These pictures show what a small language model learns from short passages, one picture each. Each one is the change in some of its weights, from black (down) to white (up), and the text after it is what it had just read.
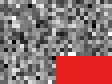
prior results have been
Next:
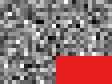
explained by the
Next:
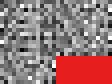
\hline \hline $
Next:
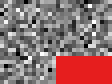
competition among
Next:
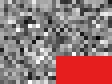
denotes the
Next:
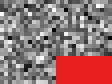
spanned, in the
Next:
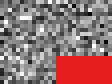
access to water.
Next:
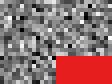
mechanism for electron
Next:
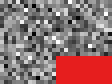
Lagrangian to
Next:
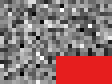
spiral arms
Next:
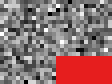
If confinement and
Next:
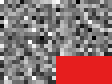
to prepare our most
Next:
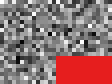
trigger efficiency In
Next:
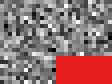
a result of manual
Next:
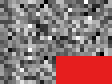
temperature LSMO
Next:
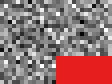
\approx 0$.
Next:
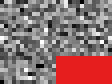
matching between similar
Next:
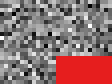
resolution of $\sim$
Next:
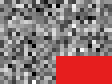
over 50 fields in
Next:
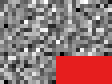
\end{eqnarray} In
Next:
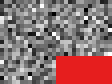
initial variable valuation
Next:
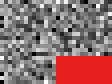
to be longer, but
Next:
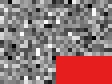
it is advocated
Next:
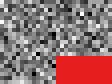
and feature extraction from
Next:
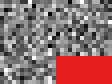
and weaknesses among
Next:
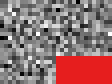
apply our methodology to
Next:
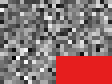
agents related to
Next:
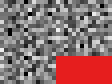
developing countries;
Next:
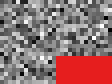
treated, it
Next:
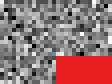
different regulation points in
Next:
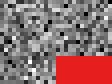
channels with multiple
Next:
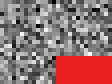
Soler for many
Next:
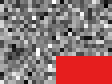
these novel devices
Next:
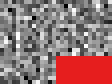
a new product in the
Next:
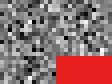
shown in Figures 3 and
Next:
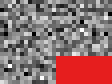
sequence length
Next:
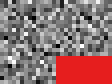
picture (up to
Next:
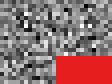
smaller than in the
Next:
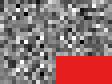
the latter being the possible
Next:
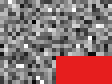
to the electron spins
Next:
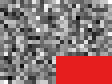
for the time interval from
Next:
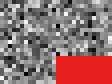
process by facilitating
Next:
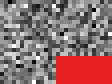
latency and higher average
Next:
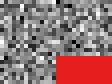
academic research for
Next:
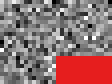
provide critical,
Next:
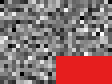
Dynamic Land
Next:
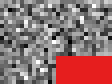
2 and proofed in
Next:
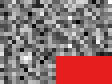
Strong World
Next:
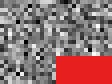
form of $V$, the
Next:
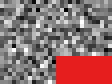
discussed in a previous paper
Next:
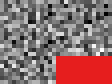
170 respondents
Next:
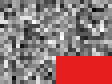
up for the next
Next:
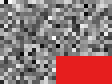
outside of work.
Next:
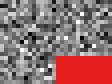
lifestyles and
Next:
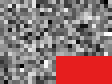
The results of DSC
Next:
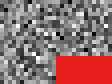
on the vertical lever
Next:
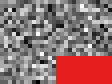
the BMA-x
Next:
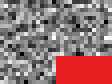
services with specific regulations
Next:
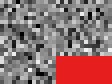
there are things that will
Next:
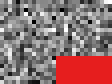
for flexural properties
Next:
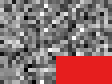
model capturing the
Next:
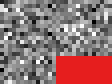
second staff. The
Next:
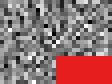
8 Torr,
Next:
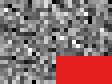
By employing
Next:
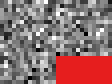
minimum of either
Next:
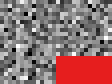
quality and reliability.
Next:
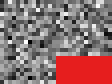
demand a research of process
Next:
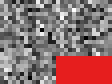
and the size of the
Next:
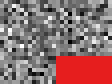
the system, have proven
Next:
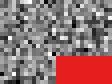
Index Medical
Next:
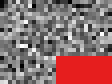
It can employ low
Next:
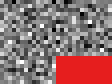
sources, the phase
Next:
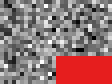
on knowledge and critical
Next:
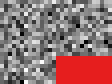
with initiation of
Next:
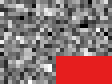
Fault Tree
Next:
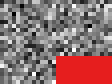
approximations are required.
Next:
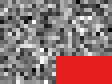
STM tip
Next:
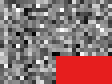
the objective of the
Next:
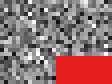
Direct contribution
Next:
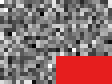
which typically requires
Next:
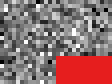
state resistivity values.
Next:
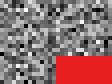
meaningful participation of
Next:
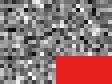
purpose the new
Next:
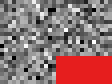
it allowed to carry
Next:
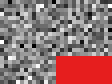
health (Abasi
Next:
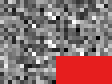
is well know for the
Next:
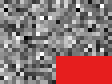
the $m$-th
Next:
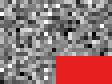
V(r) which
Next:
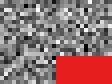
occasionally as
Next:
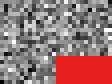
rate of 0.2,
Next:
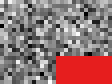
of the paper. The
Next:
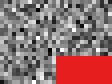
The bottom
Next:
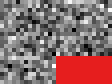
{author} {\bibfnamefont
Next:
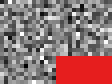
Call for help -
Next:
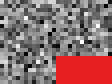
to limit the effects of the
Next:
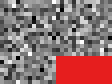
(blue lines)
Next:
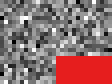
a need to have a different
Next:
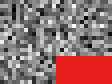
which Jesus had
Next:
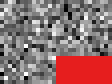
are also underway to
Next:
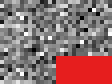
order, $\delta_h
